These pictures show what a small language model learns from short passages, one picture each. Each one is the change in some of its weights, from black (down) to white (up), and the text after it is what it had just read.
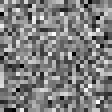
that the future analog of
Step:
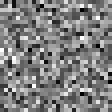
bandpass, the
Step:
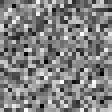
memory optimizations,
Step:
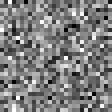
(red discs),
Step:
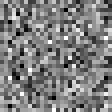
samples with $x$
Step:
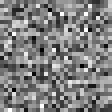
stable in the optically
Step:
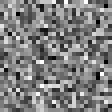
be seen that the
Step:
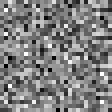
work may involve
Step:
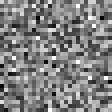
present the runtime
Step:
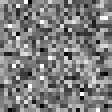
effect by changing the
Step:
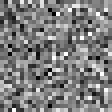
et al.\egroup
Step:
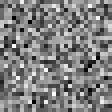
with the vacuum.
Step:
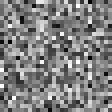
well known result for the
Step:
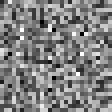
on the momentum transfer
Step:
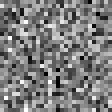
and calorie of
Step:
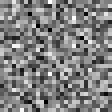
waveform using a
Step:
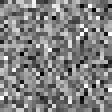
the software is
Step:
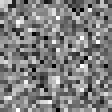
multiuser detection algorithm
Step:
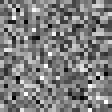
which is denoted here
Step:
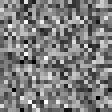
few times by a short
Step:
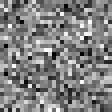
\sigma _ +
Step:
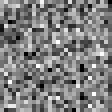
layer, to obtain
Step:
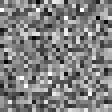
in the bulge
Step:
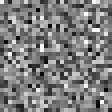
be knonw on
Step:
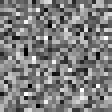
the output of any particular
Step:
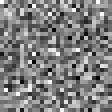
doesn't mean
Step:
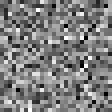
Allowed $e
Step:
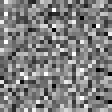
that makes it possible
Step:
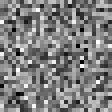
that such effect is measured
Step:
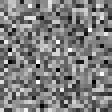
implementations could
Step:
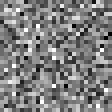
is whether the data show
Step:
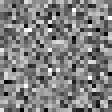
because they appear as more
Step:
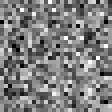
sections with respect to the
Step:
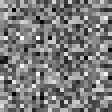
invariant mass distribution cannot be
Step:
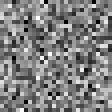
asymmetry has been
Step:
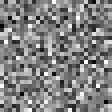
the accounts on this
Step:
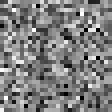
random error vectors
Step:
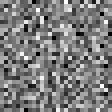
network as a whole
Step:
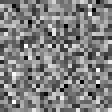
Other than 10 random
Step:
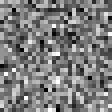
\neq 0$ and
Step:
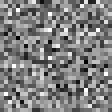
measurement of the weak charge
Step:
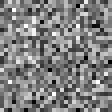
the structure learning problem for
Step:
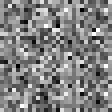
matter fields at the
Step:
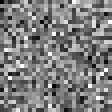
which runs the
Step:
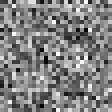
different from those in the
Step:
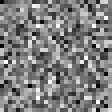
low voltages,
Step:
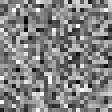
model spectrum shown in
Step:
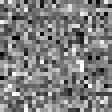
equatorward of
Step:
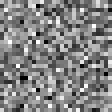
dependent structure factors of
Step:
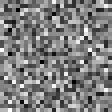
is achieved mainly
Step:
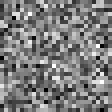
of the environment. The
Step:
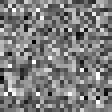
new theories might be the
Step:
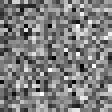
to factor models in
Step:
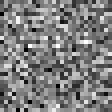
$S \equiv
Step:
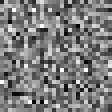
function of the moments
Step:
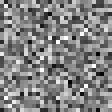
field content of the
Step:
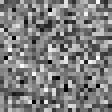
ratio of the momentum
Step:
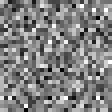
a test particle approaching
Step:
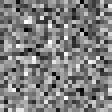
the synchronization
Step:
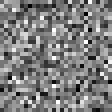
model again, and,
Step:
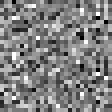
reflect the evolution of
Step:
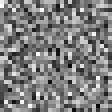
as allowing for
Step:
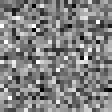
closed-form solution
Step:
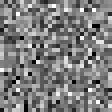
that the overall performance of
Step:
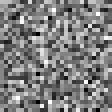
library in
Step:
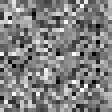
motion for each modified
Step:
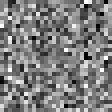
of any nonthermal
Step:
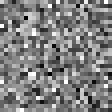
the link between
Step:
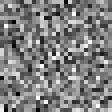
is considered, with a
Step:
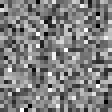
resource constraints.
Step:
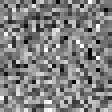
This phase transition should correspond
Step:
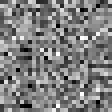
redshift from
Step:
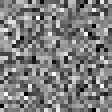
the fewer is the
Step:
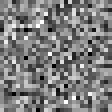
level as well as the
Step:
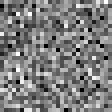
circuit into which
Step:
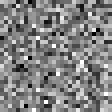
the following conditions:
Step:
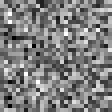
fluctuation of the
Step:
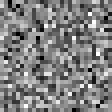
produces a bound state
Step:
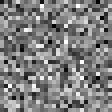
different groove
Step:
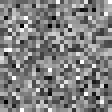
from Fourier's
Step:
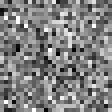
\propto -\langle
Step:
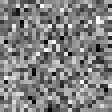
several motion patters
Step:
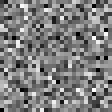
we explore the
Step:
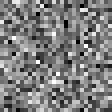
maximimum rate that
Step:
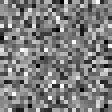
der Waals system
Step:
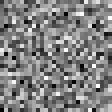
to different ontological
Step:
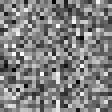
energy is \bq
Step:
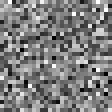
XRT source &
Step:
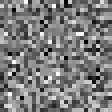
of victims
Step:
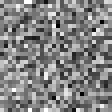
The decoupling time
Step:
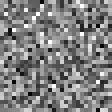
Bayesian methods
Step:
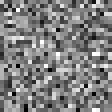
requires the gauge coupling of
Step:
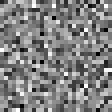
the same power spectrum
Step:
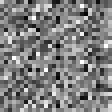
``mean field''
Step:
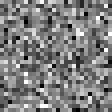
observations is shown in Fig
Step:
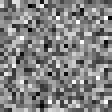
predictors are
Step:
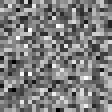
does not seem to
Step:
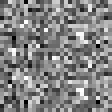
inverse problems.
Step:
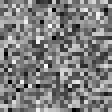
symmetry breaking,
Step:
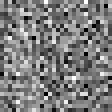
of inferior
